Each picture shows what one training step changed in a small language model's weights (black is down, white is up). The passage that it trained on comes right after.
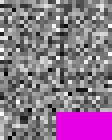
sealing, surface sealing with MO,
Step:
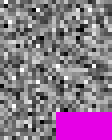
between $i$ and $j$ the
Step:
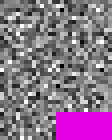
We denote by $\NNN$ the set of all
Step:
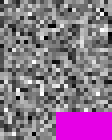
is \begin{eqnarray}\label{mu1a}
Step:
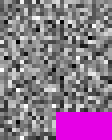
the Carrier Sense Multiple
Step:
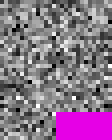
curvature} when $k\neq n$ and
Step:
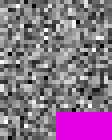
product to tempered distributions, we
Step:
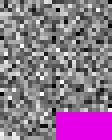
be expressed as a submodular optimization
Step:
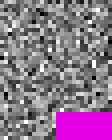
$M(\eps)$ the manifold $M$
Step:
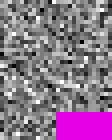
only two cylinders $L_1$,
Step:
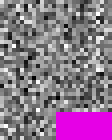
was indeed observed for the first time by
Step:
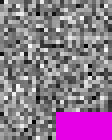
critical dimension. We therefore believe
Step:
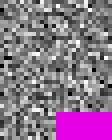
understand this behavior terms of
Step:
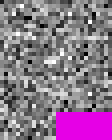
five ten-Earth-mass
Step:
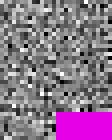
more stable singularities. In fact, the
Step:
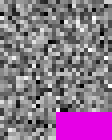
in its domain $\Omega$: thus if $\Omega$
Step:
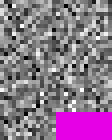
the TF localization metrics of the
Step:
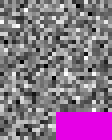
KP) equation, and the solutions require a
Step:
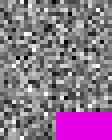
complex projective space ${\Bbb C} {\Bbb
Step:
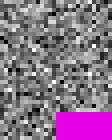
a manifold $Q$ and apply the functor
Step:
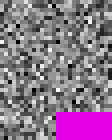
the model gives one response for a given particular
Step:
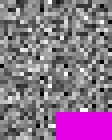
parametrized by its arclength. Then
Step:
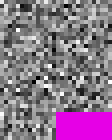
First of all, it is clear that
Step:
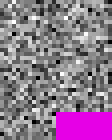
aqueous layer behaves similarly to
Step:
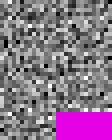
\end{equation} \begin{equation}
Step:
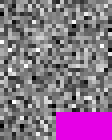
system} \author[Jean-Michel
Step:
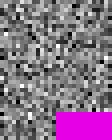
provide an alternative derivation by using the algebraic
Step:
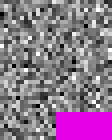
producing relatively smaller error bars for
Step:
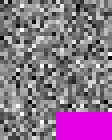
In b-factory, it is an
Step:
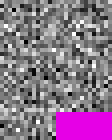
we are far from knowing Bloch's
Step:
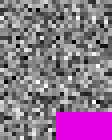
$\langle K \rangle$ as a function of
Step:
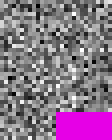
Now by getting back to the
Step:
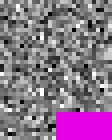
can generate a complete collection $\Gamma$ that
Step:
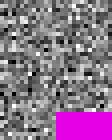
see \cite{DP_JMAA}
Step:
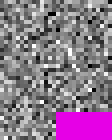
in the right contact is higher than the
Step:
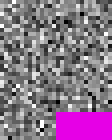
including angle-resolved data for single
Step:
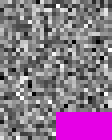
whose volume is much smaller than the
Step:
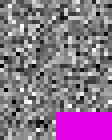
Nernst's equation is restored to its
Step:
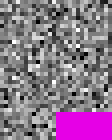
domain wall (brane) in such a space
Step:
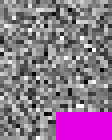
a control problem on $X$ for the abstract
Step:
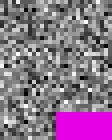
of the bounds are improved further. We
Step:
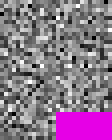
solid benzene at 20 K
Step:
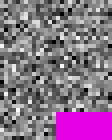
Section \ref{sec:ST2proof} we
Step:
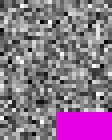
in Figure 6(b), were acquired in
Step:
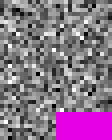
\item van der Vaart, A.,
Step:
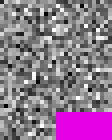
within an arbitrarily large region of
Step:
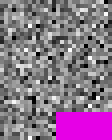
matrices: it produces \beq
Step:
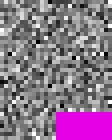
be produced with high intensity proton
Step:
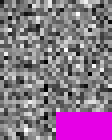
$k=1$ and thus we get that the
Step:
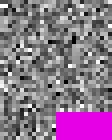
of 5 considered ODE solvers on
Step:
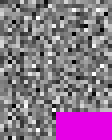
protection it is not absolutely
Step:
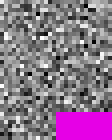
material, which can also be seen as
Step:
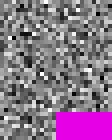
Note that, in general, training such models
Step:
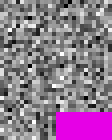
{\em vs.} $d$ curve (main
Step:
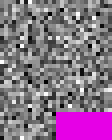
characteristic $p > 0$ and fraction field
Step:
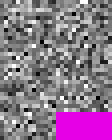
height difference using a central wavelength of
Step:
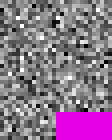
coupled cavities} We further
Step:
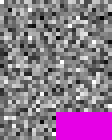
mathematically equivalent to general relativity and
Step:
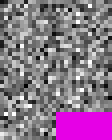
dynamical breaking of a global symmetry
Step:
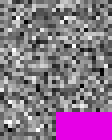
tell us the Betti numbers of the
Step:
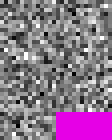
type $y$, respectively. We introduce the
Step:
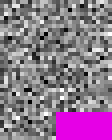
terms as generic as possible by modeling noise in
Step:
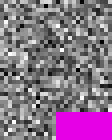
that for every point $$ {\mathbf d}^\prime =
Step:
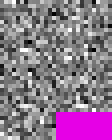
Bergh. The index of a
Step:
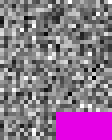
pair creation which does not depend on the mean
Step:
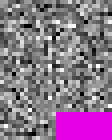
gave a topological interpretation for the quantum
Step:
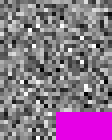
slope between two time periods are evaluated
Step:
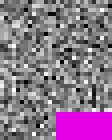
field since it would come from a non-local
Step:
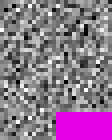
pointwise convergence is not guaranteed
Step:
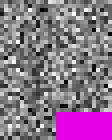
Adhikari, for his valuable
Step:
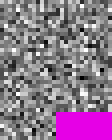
is the most important feature of the
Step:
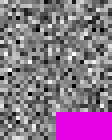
the sum over Regge poles in the
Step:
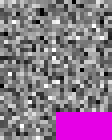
continuum intensity and the Doppler
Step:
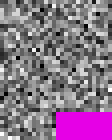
Ritt}) implies the existence of a constant
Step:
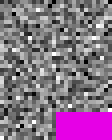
}+\theta ^{\prime \prime }\right)
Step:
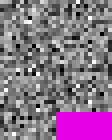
of $T \setminus P$. This implies that
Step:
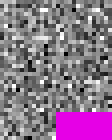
previously shown, our model predictions are in
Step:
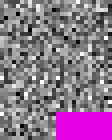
entail an arrival in late
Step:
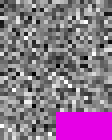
of the black hole entropy
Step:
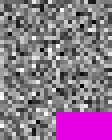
the cross sections of the signal and the
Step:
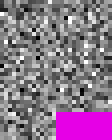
Proofs To prove Theorem 1.1,
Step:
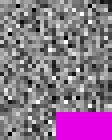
the jet initially expands much more
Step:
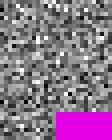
by comparing correlations before and after
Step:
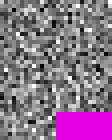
we will prove $(2)$ and refine the formula
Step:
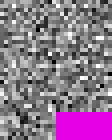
auction, bidder 1 has no
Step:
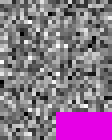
of the system, each along the direction of its
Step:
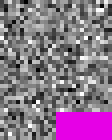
by $m$ and $n$ once these two
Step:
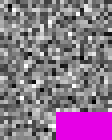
describe shear flows and damping of
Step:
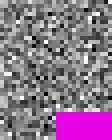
strain rates achieved are quite
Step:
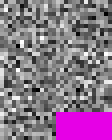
and 4.00 mm/s, using both
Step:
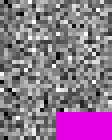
successful applications in natural
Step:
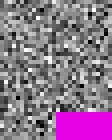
on $M$ such that $\xi_t$ is
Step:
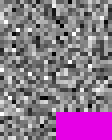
D}$. Then, the dominant contribution
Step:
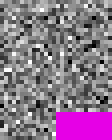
proximity-effect induced by an
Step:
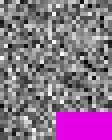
stochastic resonant systems. Recent
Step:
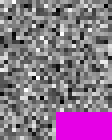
\author{Xu Xu, Chao
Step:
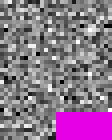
$a_2$ and apply Lemma
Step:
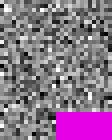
the norm in $H$. It should also be
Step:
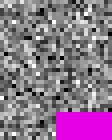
means of Fourier multiplier
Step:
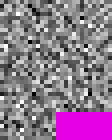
model. Consequently, many beyond the
